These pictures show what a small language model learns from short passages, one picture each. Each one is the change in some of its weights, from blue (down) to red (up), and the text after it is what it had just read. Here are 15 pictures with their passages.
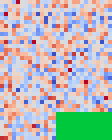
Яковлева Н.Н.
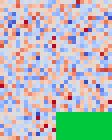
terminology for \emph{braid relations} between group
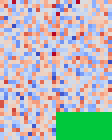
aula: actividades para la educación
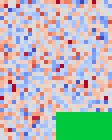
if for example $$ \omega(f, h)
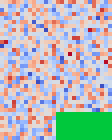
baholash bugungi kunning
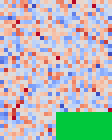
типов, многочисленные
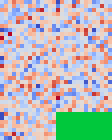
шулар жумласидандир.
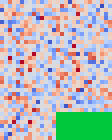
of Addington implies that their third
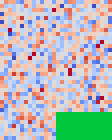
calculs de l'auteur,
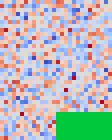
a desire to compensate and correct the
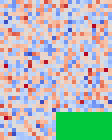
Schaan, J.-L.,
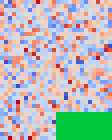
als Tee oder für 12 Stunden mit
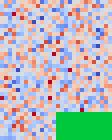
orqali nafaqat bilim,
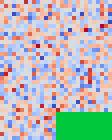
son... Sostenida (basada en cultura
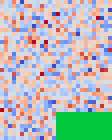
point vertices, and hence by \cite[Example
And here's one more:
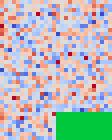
to work with any function $g(x,z)
